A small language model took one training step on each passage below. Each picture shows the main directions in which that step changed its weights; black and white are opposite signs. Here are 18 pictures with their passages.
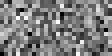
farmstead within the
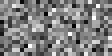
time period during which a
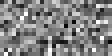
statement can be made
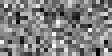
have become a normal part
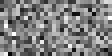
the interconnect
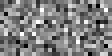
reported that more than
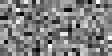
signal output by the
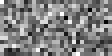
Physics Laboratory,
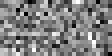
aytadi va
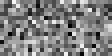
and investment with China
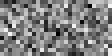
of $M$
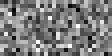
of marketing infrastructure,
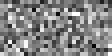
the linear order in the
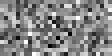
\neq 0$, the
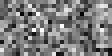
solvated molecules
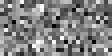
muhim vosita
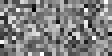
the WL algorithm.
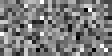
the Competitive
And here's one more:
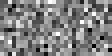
genetic architecture of major
